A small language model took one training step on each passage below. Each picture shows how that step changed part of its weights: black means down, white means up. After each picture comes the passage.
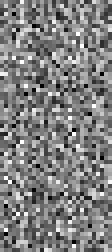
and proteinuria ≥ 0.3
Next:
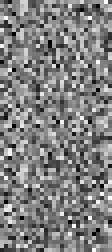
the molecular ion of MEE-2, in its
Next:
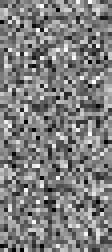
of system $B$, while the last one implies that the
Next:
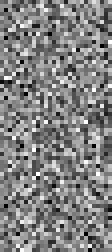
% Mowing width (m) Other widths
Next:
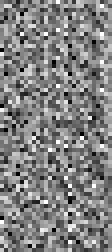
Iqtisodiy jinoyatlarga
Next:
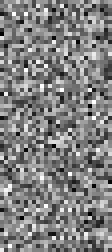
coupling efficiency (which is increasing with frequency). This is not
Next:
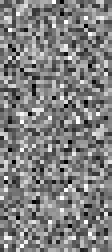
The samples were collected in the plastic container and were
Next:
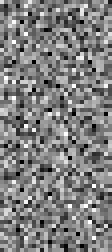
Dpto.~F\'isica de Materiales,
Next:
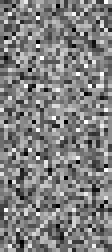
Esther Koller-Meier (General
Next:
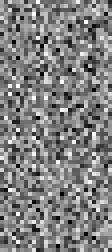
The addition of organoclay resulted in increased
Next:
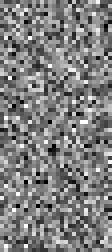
is a csv-file including the coordinates for each
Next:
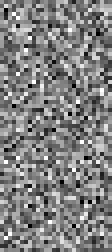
Evaluated against a level of significance of $\alpha =
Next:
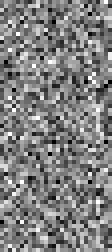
not write it. In this light, Baker
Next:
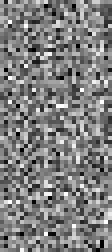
are similar in some sense will get similar scores. In
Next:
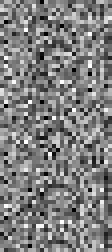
noise-based schemes (Sections 1.2.1
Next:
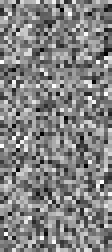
and output formats. Open Tree of Life
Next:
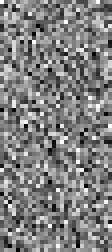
for the surrogate so that the estimations are physically
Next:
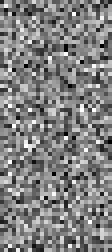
to be in one of the four state 00,
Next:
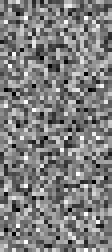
high-speed heavy plastic deformation of thin foils
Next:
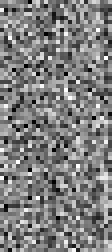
considered false by those who have a different ideology,
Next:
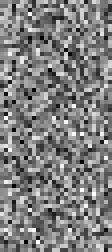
from the COMPASS Collaboration
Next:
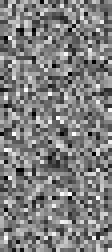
of spaces of the same type (right)}
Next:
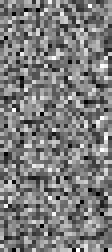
black hole's thermodynamics. So, one can argue
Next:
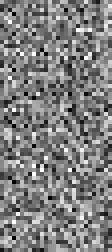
DISTRICT, BOHOL
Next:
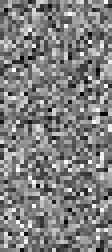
q})$. To proceed, and in particular to isolate the
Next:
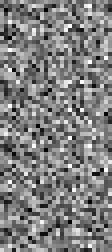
N.M., SHAHAR, H.,
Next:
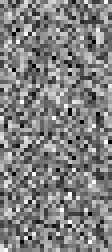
Jorm, and R. Kakuma,
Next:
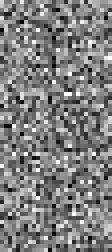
index is computed considering as regions of interest the square
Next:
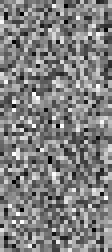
has strong potential to reduce agency problems, its effectiveness is
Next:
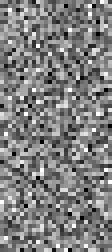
angular change of the $\hat{t}$ as a function
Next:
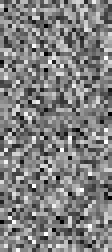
author: Victoria BULICANU,
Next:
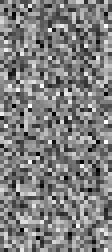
25 Percentage 23.3 Absent Number
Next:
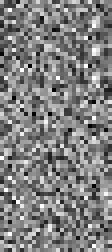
the special application of the screw cap opening of
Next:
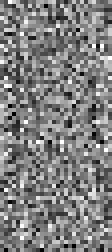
their hospital stay. The statistical analysis yielded a
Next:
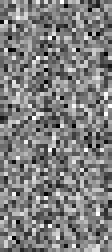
merely individual or group actions, but are a reflection
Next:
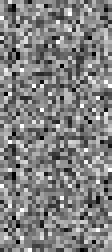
was 26.1 ± 4.4 years with a range
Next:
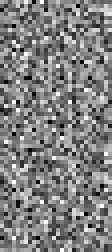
corresponding (double-) time Fourier transform. The
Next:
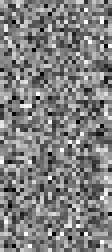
time the same yield was obtained. A treatment time of 20
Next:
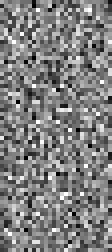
its 1-ring neighbors: \begin{equation}
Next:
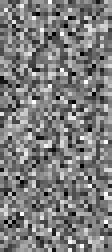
\cite{kong2020hifi} for
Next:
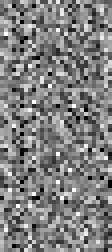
Fiorenza Department of Chemical Sciences, University
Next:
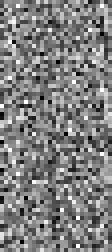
not feasible, which is typical of studies involving behavioural
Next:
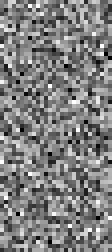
it under each treatment. On average, the
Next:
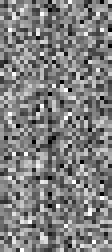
\( i \) and \( j \). The functions \(
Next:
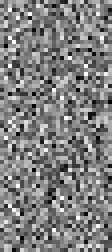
About 70% of Indian export depends upon
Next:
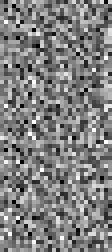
K., Declerck, F., 2020. Mapping
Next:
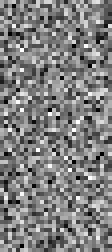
its constituent frequencies. A prominent peak can
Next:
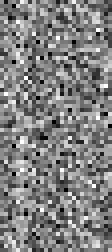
Saji S. A case of strangulated
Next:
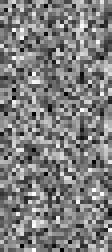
[8]. 3. Survey: Our survey is focused
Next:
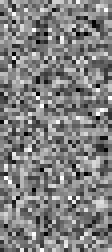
and life time maximization in WSN. Semi
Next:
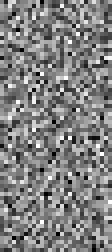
Integral'' view of the DMC algorithm, where the
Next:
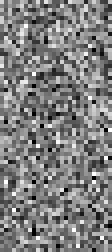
study are available upon request from the corresponding author.
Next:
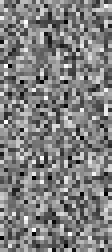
the use of calculations we can answer to the following
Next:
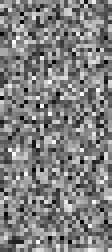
efficiency analysis, we adopt the \emph{energy per
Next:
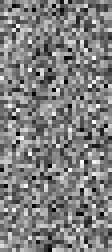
and to determine their larvicidal properties
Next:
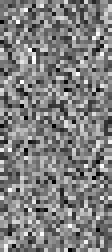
massive $s\bar s$ pairs with respect to light
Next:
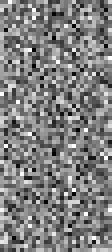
compounds of phenolic compounds are widely produced through the
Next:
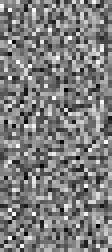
addition, the consistent execution of a strategy might not actually be
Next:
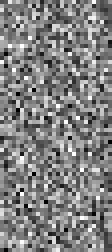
Integrity Authentication Scheme Based on
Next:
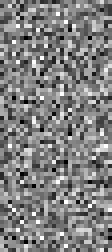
proper function competent of capturing all forms of data
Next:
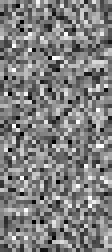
meson fields corresponding only to the ground states $\rho$
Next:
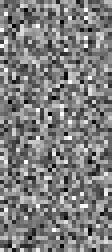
the cutaneous groove that runs obliquely
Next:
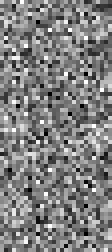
rely on familial care rather than state-provided
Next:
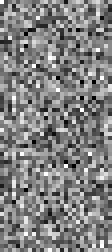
the procedures for gathering numerical data in order to fully
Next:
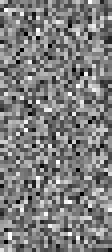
replacing its inductance by a strip transmission line
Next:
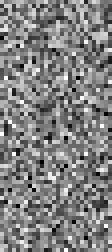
in nature. To determine future changes in precipitation for
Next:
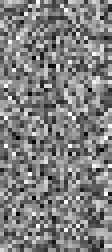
chosen as a resonant variable. When the outer body is
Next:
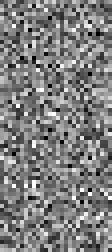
field $E_\parallel$. By doing a test particle
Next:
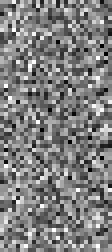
or natural grasslands with little or no use.
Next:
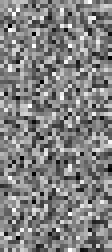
Additional information on the elastic properties of the monolayer
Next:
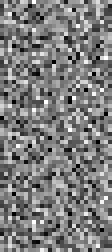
Ovcharov Y.V.,
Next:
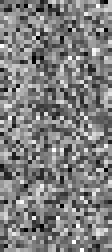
at which the stalling mechanism of the BDS transitions
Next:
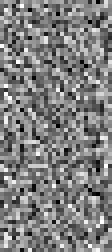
this flange from one charge to another. The second
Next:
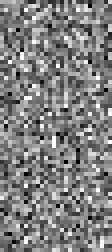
UK where fishing is an important part of the local
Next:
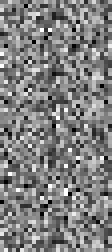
findings from these research studies highlights its value towards
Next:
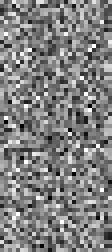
(2000) "Energy conserving routing in
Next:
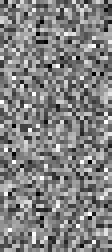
TT61 area with the feed-throughs for
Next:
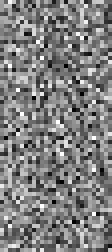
attribution. Extending TDE with
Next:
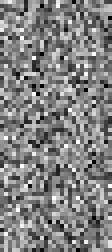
implemented to overcome the multipath fading effect and
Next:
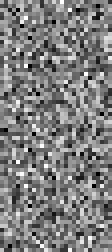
distance from $p$ to $q$, which can be
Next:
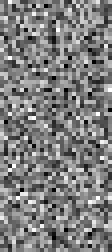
Selection. The features selected using these methods are mentioned along
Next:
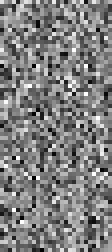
and large bandwidth, recurrent neural network (RNN)
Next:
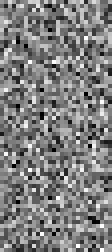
which uses a symbolic knowledge base that maps simple names
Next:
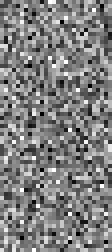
English vocabulary, Modern English.*
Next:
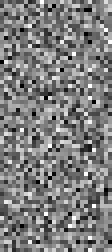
\begin{align} \label{gray1}
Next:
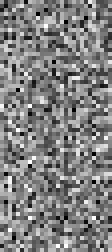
due to electrostriction of water by its end groups
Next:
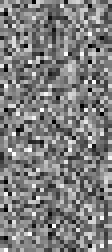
varying data conditions, such as non-normal distributions or
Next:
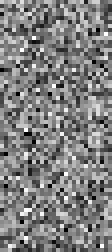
to solve the Hamiltonian problem stated for an almost-regular
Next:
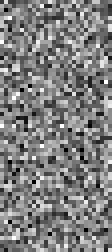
with respect to the {\bf Dist -1}
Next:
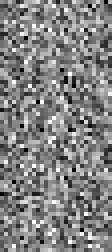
Sohag University, Sohag,
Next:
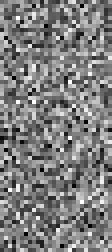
administration supervision of programmes 52 51
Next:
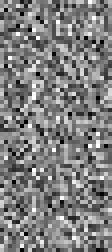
However, many works dedicated to the Uzbek
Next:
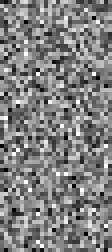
will significantly modify the near-field shape of the
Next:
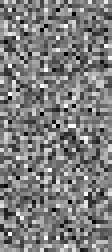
acute lower respiratory tract infections: A
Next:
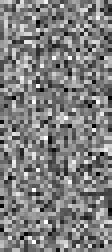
on selected breakthrough technologies, including TRL and
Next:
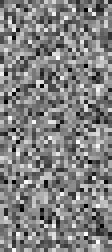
and facilitating their children in acquirement of sexual
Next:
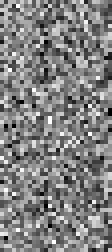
to the network. In this work, all the images are
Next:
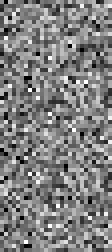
half-metallic ground state with high-spin Co and
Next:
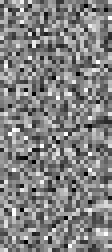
significant weight given to the word – though it is widely different
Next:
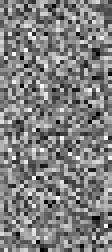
\maketitle As a continuation of our effort in studying
